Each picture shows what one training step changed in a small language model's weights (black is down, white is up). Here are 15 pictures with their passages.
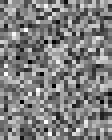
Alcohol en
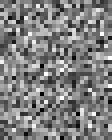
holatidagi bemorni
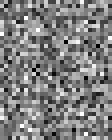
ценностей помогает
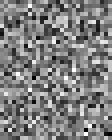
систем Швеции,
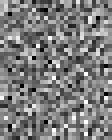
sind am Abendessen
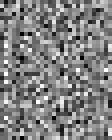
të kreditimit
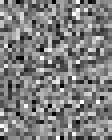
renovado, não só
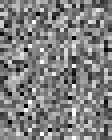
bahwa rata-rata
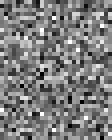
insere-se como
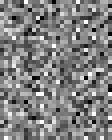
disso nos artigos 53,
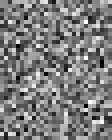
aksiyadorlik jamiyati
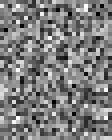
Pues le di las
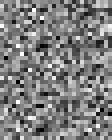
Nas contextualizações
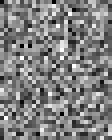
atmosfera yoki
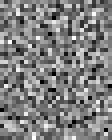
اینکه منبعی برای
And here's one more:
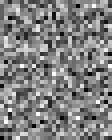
formação, desenvolvendo suas
